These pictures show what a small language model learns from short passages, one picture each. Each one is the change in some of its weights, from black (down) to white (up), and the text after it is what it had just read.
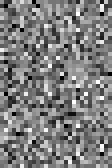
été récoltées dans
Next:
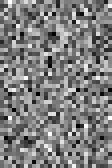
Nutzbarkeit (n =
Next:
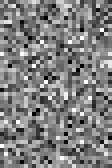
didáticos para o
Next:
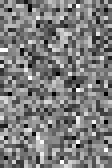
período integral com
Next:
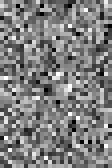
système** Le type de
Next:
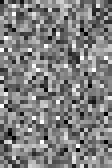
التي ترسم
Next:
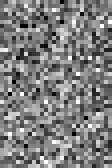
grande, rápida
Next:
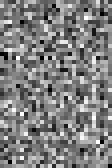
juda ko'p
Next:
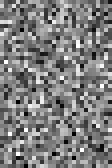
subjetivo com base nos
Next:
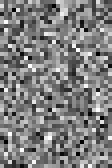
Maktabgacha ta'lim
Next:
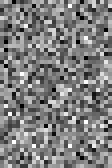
oleh pelatihan
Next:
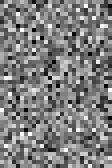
mulkdorlik va
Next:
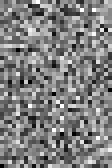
*Тот скоро
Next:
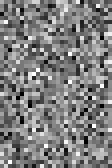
fur at 1-3
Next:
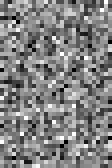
она асалари
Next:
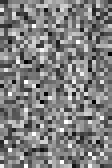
строк від 60 до
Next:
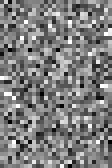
on the Archaeology of
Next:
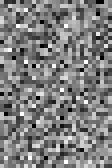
katta e'tibor
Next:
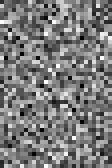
da testa, um
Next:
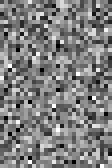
is a field of
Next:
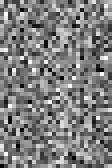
the Republic of
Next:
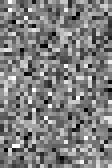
datos registrados se
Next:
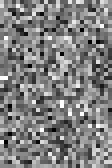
preparo, foram
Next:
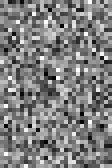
Linking). Dieser
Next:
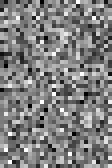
почувствовать и
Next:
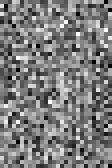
que faz uso desses
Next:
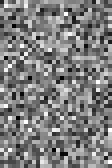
matnni qayta
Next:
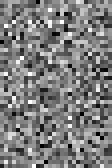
Narrative identity
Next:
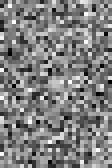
в данной области
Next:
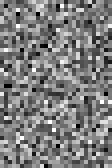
sanoat korxonalari
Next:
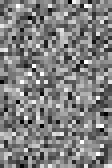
the scope of education as
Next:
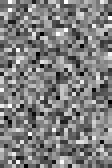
organismos constitucionales
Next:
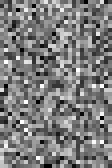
o Mestrado em
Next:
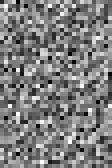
qoplamalar, turli
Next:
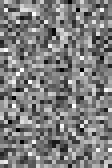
le bon service au
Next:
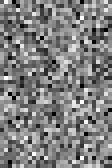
misma se le prestaba
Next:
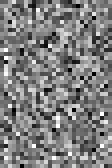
suas respectivas
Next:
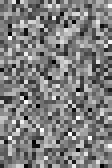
Bündelung der
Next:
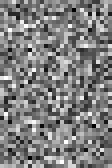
private law of
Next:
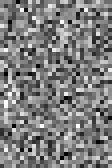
paper is representation
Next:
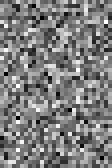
pedagógica dos alunos
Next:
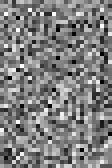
welcher vor allem
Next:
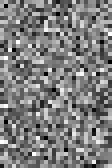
gegeven aan het
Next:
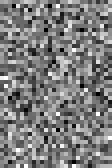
del talento humano y
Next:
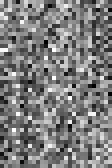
de C.H.B.
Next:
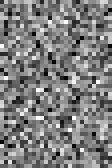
avaliação da dor na
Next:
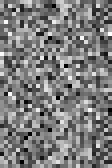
Sequencing and
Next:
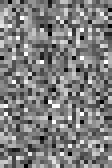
expansum*) y
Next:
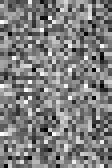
da região. Diante
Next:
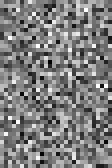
Padang sudah
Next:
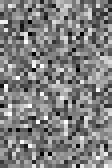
and Social Research,
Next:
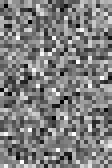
growth. Paper
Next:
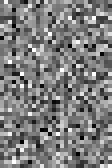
köröket, az
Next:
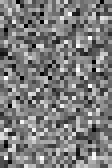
tanaman meliputi
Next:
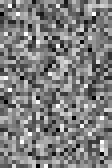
la biodiversité.
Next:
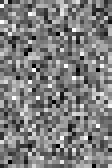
inicial y el desarrollo
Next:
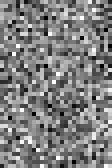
залежей нефти
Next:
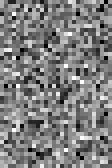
juga dengan istilah
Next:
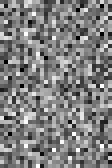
CO₂ и
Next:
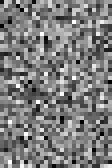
между собой и
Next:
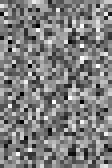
faoliyatlari bilan
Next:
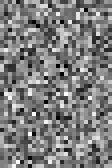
puntuación de la
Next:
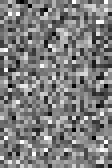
con las manos: hacer
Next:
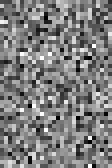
processo educativo,
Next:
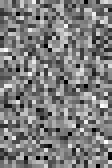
przyjąć takie
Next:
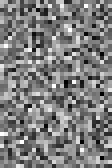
disposizione diversi
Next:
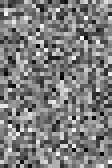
las piezas que
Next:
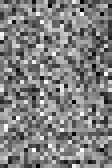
для путешественников
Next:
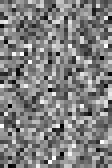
belgilardan biri
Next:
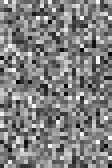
dengan cara memadukan
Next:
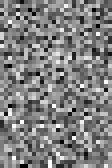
Наукове видання
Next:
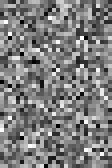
la pandemia por
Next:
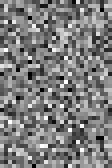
currículo não é
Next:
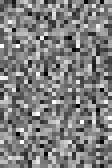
plana, cujas
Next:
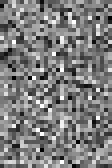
гг.). Анализ
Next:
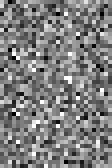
taqdim etadi.
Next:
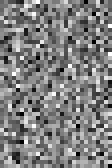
ثبوت دیا
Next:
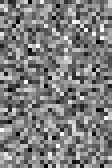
municípios dessa
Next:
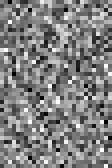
protection from
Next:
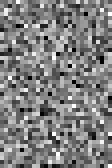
задержка роста
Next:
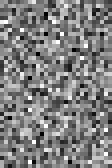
de gestación de
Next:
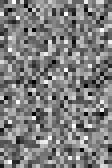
bozoriga ochiq
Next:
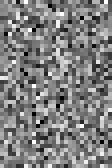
mitunter auf der
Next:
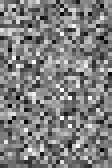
Yashil iqtisodiyotga
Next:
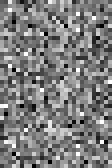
documentos mostrados no
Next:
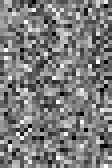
novas lides entre
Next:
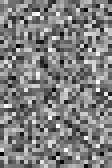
mà cả
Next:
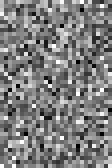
todas las provincias
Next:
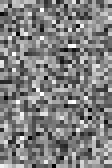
самок крыс при
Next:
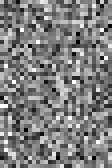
ressaltando-o como
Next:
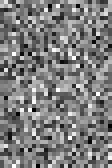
¿Quién hizo
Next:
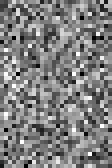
Etablierung des
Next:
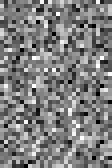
va uning miqdori
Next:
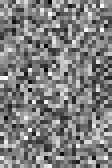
cujo voto
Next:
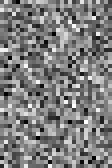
até 9 vezes, a
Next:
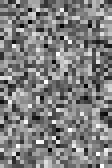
het verdedigbaar
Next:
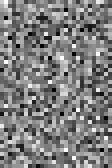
negli scritti
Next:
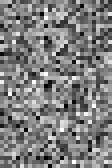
торгів на ринку
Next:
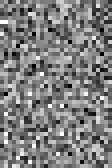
educação superior de
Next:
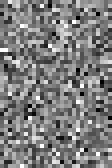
in a plant, and
